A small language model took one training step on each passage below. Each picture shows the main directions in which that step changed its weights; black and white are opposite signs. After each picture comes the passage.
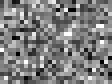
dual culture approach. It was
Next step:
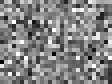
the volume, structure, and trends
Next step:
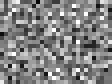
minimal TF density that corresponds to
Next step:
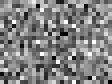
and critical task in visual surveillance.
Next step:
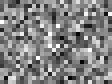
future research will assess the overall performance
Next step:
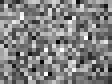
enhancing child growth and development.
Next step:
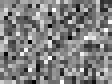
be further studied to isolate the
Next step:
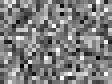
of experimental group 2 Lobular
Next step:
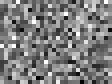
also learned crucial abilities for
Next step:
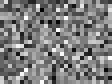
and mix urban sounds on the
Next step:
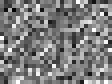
on tourist satisfaction. A quantitative
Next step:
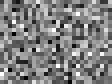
stronger 3. Coordinated
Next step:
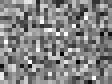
as the ongoing inflammation in the
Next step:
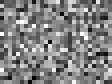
0.3 for each gene,
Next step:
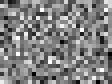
providing engaging, contextually relevant
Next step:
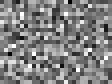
developing countries patient's perceptions about health
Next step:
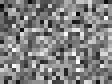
for disease establishment and subsequent disease
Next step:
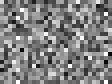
3 months, mandatory medical
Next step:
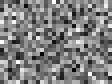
automated collection, processing, storage,
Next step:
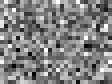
motivate individuals to construct more
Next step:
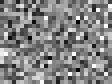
Related and supporting industries for teacher
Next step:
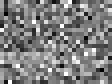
serious disorder affecting a significant number
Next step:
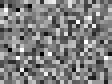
allow for PNG kinase
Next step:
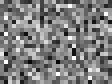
the apparatus with mixer
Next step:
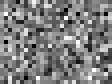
via substrate activation mechanistic
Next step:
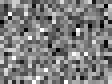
involved in manuscript revision.
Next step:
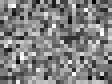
plans. This will involve updating
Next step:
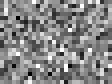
males and females and to summarize
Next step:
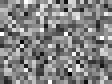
and sidewalks.
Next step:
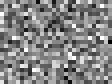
& Atlanta Health and
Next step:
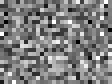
podrían representar
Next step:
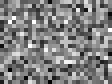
emergence of an elite
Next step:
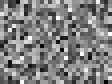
comes to using its resources instead of
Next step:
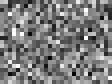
and Vit C supplementation was
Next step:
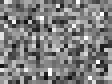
the least value i.e.
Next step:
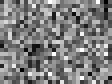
hospital pathology laboratory to assess
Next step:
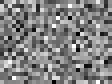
in context of Hotel Management
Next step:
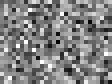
granulated sorbents
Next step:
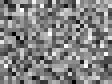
emergencies, surgeries,
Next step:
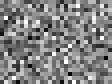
this might help them in assessing their
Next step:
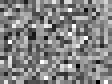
of the Degree of
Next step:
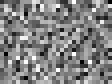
supported negotiations and transitions
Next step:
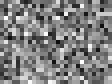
only a few thousand.
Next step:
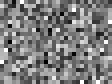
unreinforced test sand
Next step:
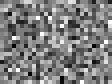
that elevation of baseline serum
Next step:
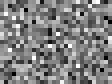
strength increases by 7.03%
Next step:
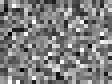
activities compatible with a
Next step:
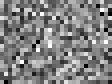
Introduction It is known that a
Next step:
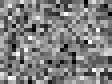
in each case. > indicates that
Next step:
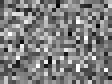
Each kinematic chain is
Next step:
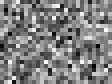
stand close by. It seems to
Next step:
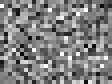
(Figure 3) shows that in
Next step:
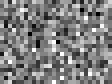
Meaning in relation to concept appears
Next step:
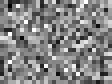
and Mosbach in the
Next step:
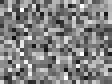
CESAER The strong and
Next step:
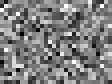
wastes have been attempted
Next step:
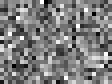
had sensitivity (95 %),
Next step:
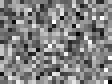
process time, thickness of a product
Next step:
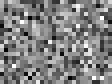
effort that goes into developing
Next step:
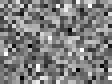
an altered landscape image is
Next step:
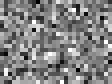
relation between the populations of the three
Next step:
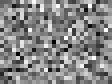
based practice and communication techniques will help
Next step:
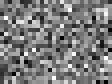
the path is increased by ΔL
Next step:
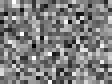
proposed in Munda &
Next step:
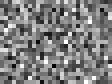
prepared from the two suspensions.
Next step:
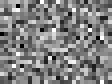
Era, It's More
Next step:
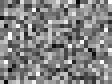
pollination purposes, increases the
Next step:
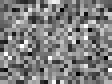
to which we are exposed to on
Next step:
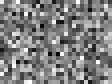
virtual bridge. Since the DNS
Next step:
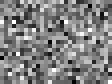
an experimental and qualitative nature, in
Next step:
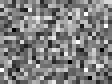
security, fringe benefits,
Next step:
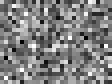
teachers' unions is to
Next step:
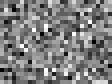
vice versa. For
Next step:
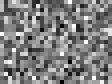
compliance with the defined project criteria,
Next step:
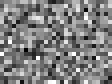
to split their time between the two
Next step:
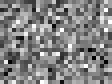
of most materials can be substantially
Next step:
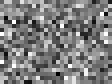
the problem in an empirical model fit
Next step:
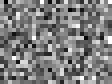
81% of the reviewed
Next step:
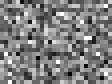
a language feature commonly observed in
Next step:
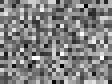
personnel in charge of food handling and
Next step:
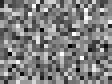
cycle at the Biological Service
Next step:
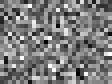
include consistent anatomy with large
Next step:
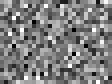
shows as the lower h the higher
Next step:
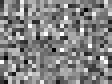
skins is different during manufacturing.
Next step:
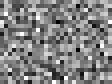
difference in enzymatic
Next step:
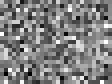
Noise Guidelines for the
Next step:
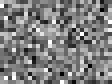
test is based on the principle that
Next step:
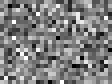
[3] conducted experimental work interested
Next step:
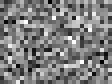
stress. The era of quick
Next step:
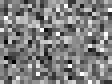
only the first hits should be
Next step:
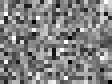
correlating our results with those obtained
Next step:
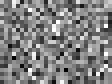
terrain modelling - environmental science -
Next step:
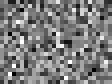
AVE for each construct is greater
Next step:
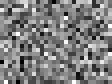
of O’s ends.
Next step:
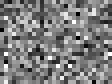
the allelic constitution for various
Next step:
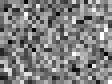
on compute and service scaling,
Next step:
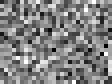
Spatial tools and comparative tables
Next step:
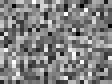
and techniques. Various methods can
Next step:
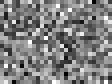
the European R&I System
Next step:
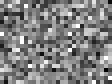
numerous deep learning-based models have
